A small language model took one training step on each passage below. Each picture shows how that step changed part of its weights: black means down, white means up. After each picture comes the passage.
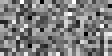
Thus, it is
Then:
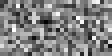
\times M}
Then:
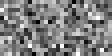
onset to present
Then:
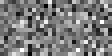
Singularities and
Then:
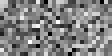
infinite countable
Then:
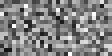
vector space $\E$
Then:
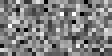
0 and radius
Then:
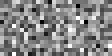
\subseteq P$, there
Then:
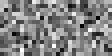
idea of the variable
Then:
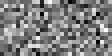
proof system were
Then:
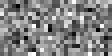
Observe that
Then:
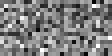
representing the regular
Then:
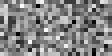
vanish to order
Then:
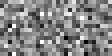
ODE (which
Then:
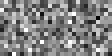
element of $E$
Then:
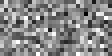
consider $X\to
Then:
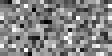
\cap \,$sing
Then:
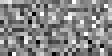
$S$ there
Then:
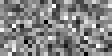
why bother?
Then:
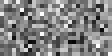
that some of the
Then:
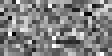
edges with the elements
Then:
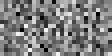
since, by definition,
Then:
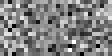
on the choice of
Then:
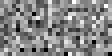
$A$ is
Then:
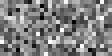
evaluation map
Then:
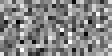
variety is
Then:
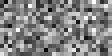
Again using
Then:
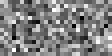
of the Jordan
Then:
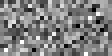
not have a lot
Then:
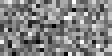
$\gamma$ we have
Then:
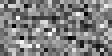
A spiral
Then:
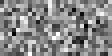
is multiplication by
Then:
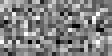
we recall the definition
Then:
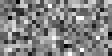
reduces the
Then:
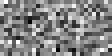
can rewrite
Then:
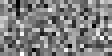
known results about
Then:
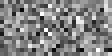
is a polynomial algebra in
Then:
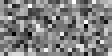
red. To
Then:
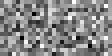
$H$ is
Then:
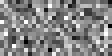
at best.
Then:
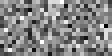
the property that any
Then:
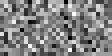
of the tautological
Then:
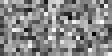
the Cauchy
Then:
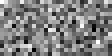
means that the system
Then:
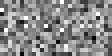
Then a maximal
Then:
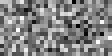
which the gradient
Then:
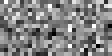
any $p \in
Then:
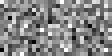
thanks are to
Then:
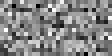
an isomorphism. Since
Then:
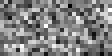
the {\em conditional
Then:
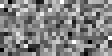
unaware of
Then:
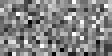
$w$ of form
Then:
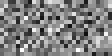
proof of this result in
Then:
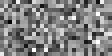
line with at most
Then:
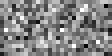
the polar of any
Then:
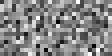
follows (cf.
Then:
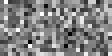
this norm. The
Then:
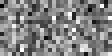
O} = \infty
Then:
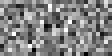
degenerate. A
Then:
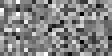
rate $\lambda
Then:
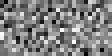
by negative
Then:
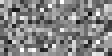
for any $\vp
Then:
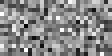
\item For any
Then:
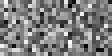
choose, for each
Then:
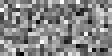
to see the local properties
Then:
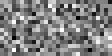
of the surfaces
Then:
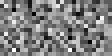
of binomial
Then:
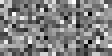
for all ${\bm
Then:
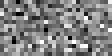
The aim of the
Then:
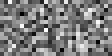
par conséquent
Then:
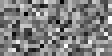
derivatives of
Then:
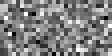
due to C.
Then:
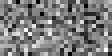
are often not
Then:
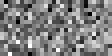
of convergent
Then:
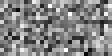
time solution if the
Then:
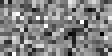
\Lambda$, $n
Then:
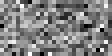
random walk
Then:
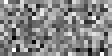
of $B$ are
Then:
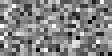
to a~key
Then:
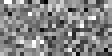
we resolve a
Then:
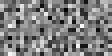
set, algorithms
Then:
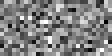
detailed in
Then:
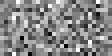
$g$, so that
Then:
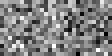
the one used in
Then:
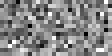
index cone.
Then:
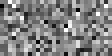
II integer
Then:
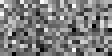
know that for every
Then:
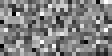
algebra -- also a
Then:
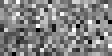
all $i\geq
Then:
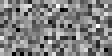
partial derivative for
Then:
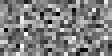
t_R \ci
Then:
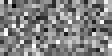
and maximum.
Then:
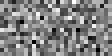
ring $\Lambda$, there
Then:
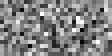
is a permutation
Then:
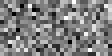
$\Gamma^\epsilon :
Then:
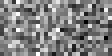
both $g$ and
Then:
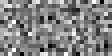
follow through arguments
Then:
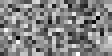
one of the three
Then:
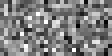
node {E};
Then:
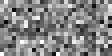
we may consider a
